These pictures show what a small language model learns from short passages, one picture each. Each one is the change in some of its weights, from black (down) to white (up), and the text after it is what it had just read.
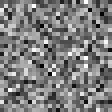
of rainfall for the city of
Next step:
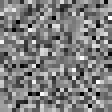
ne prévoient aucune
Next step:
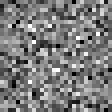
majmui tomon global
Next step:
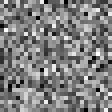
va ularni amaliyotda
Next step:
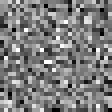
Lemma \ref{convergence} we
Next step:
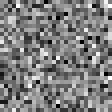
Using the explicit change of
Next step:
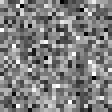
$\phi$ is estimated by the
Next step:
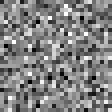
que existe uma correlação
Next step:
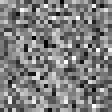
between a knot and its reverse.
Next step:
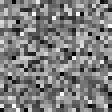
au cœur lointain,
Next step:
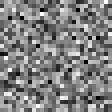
with respect to a fundamental
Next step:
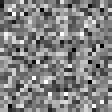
bepul sinov versiyasini
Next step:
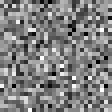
définitions comme celle
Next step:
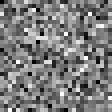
line not in the tangent cone of
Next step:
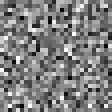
in the library \sf sm
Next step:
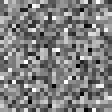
con la aireación adecuada
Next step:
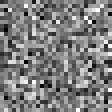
Те по-скоро
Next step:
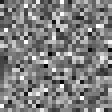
Очень высокая
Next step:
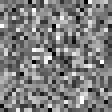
\] For any $f \in
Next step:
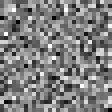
também uma visão
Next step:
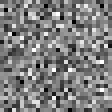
Статистична обробка
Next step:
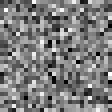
modes has also been suggested
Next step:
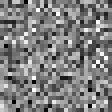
U mashina uchun
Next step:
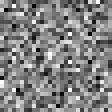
tarmoqlar turli xil
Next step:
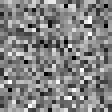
misoli bo'lishi
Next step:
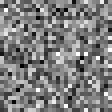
tener ciudades y
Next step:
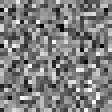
distance is small relative other
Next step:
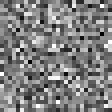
the reduced bases constructed by
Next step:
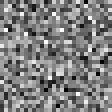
not very straightforward to
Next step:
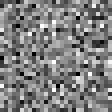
kendisi için ne derece
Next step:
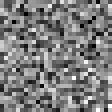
sendo assim, a mais
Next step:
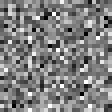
опыт работы
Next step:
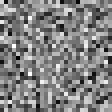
16. Oturakçı.
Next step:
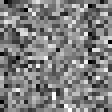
$\alpha_i\neq 0$, the
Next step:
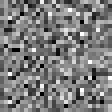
vositasida paydo
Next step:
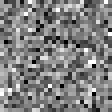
of F. Lazarus and
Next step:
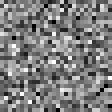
single point must be an
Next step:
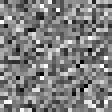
Research University.
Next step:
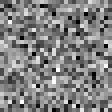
sedimented. A dynamic
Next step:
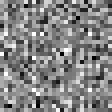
\be \label{Hay1}
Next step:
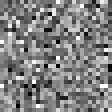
spectral redundancy by
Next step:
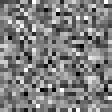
form. \begin{enumerate} \item
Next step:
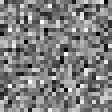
în mod obișnuit
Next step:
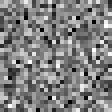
Let $H$ be a Hilbert
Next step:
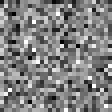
Heinrich (see for example
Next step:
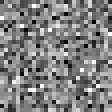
and Management\\ Capital
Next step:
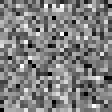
by infinite repetition of finite
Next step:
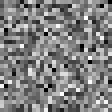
address: \'Ecole
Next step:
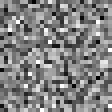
are independent random variables.
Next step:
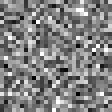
va sport nazariyasi va
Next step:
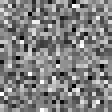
orientações sobre o
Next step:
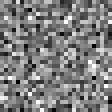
can achieve $H$ by Theorem
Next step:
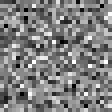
case we can choose the same bases $
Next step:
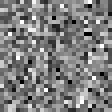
for~each $(u,v)\in
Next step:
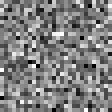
with integer coefficients. It follows
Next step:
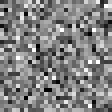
Нейков С.О.
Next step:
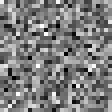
the knot strands at most
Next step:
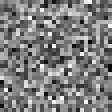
u zdravstvenoj
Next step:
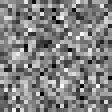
tibbiy aspektlardagi
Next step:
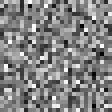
d\alpha$ (bunda
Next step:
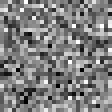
diametro pari a quello
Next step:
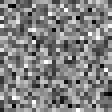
infratuzilmasini talab
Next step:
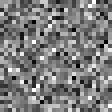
КРМС чинить
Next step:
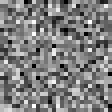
burilish hosil
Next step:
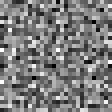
diferenciales hacia el
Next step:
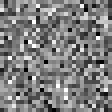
Али ибн Сино.
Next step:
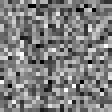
many years that for problem
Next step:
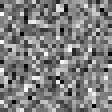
surface. Let $B$ be a
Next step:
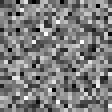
iltimos, baholash va
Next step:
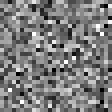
that for the $j$ such that
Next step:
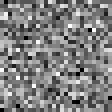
is normal (just pull
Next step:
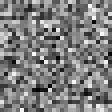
mod 8, and $c$ is mod
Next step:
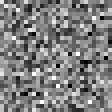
d'eau - 20 g de
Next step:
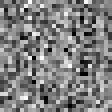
exata de onde está o
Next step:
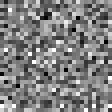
кўриқлаш ва
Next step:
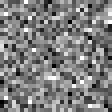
influențat asupra
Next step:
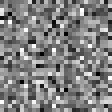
Therapieevaluation sind
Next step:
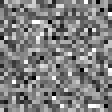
The choice of $\mf{sp}$
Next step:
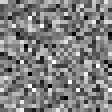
interpretaciones que se realizan
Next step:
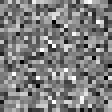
in these log-integral functions
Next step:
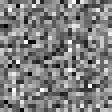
Γ-limit of the families
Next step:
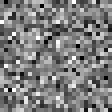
çeşitli seslik
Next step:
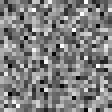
\textbf{The End} of
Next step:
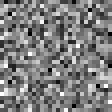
foetus is a person, then
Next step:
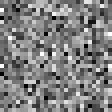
o'qing va iboralarning
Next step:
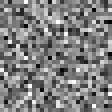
v_b$ is the height of
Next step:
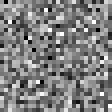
The sporadic matroid
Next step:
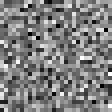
che afferra uno dei
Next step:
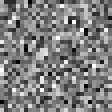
solid torus $N$. Let
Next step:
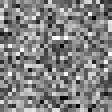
amallarni nazorat
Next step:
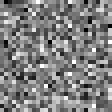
$\{\mathbf{P}\}$ has the following
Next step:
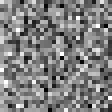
estimates of Haslhofer and
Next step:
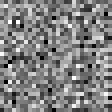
itself rigid.
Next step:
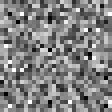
De meest bekende zijn
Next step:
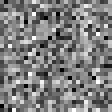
terminologik tizimda
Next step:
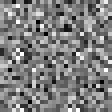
women and highlighted the
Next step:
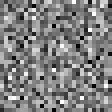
\end{prop} \pr The
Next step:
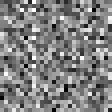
\begin{array}{ll} A_x
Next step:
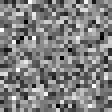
some trivial statements on
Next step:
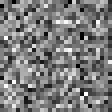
Modificatoria de la Ley
